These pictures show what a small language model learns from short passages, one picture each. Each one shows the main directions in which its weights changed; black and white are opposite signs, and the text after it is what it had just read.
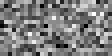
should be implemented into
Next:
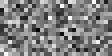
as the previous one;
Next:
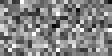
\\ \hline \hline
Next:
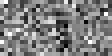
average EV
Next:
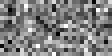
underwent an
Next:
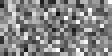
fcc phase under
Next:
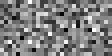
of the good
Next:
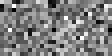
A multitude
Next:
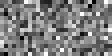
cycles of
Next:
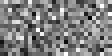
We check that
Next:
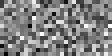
additive effect where
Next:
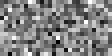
decomposition of
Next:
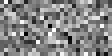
rates from what
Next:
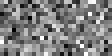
is dedicated
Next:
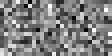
the first in a
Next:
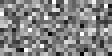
base. Note
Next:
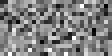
data in operation
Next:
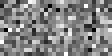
in to use their
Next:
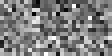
runs its
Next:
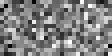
movements like the
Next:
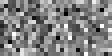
activity, so that
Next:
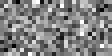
then reverse direction
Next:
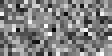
capture reaction.
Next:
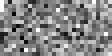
on secondary method and
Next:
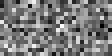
to the vision of
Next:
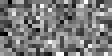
of Natural
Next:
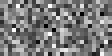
capture, both
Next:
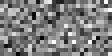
The feasibility
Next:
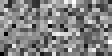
stock were mated
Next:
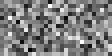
mining, no
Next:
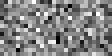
system is to present a
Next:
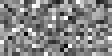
case (yellow
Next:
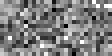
Further studies should
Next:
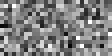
the circle are
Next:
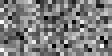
called the
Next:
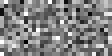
Fig. 2 and in
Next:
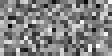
Turkey in
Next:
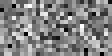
topography has significant
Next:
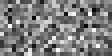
Calibration The
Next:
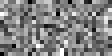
and outcomes of
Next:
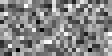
throwing the
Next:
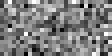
function. In each
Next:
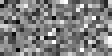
Romanian study
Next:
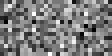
TAG in
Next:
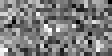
Purpose of
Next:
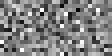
integrations over the
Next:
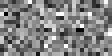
Sterile disc
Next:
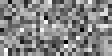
contribution of the
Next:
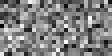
for the PV
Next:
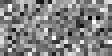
atomic positions
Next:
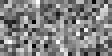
participated in the study
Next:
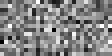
or more points near
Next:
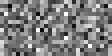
final dataset
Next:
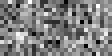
of scattered
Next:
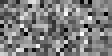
for the treatment
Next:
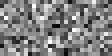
states model for both
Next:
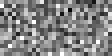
referring to the
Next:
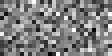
efficiency for protons
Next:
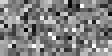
the word was
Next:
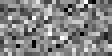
second issue
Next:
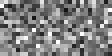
two inputs and a
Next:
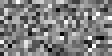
a story of how
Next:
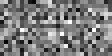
interactions, as well
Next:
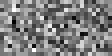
the Epoch
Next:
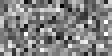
true optimum.
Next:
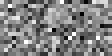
and (say)
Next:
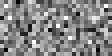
need for continuous
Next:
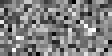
the encounter
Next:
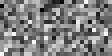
in slum
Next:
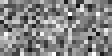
a part of their
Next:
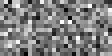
way. This
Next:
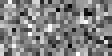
population would be
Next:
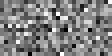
negative, the
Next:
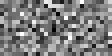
Under a
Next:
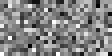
for arbitrary
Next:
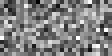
function and agrees
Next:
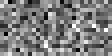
is derived from the
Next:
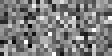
outlined in this
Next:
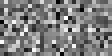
a while, the
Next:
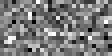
consistent with a
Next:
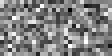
2). These will be
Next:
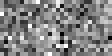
from both bacteria
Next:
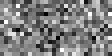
often perform a
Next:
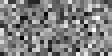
is outlined by
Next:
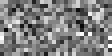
which solves to
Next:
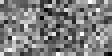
(dashed line
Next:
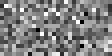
indeed responsible for
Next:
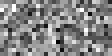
GIR}$ with
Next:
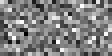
we have introduced
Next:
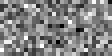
CT scan
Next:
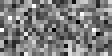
$C$ must
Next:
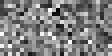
two orbits in
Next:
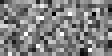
governance related.
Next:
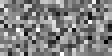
the terms; therefore
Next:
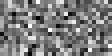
following fundamental
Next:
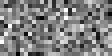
allows extended
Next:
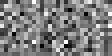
difference in the
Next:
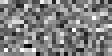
which we define
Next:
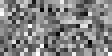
with another report
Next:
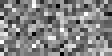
entry to the
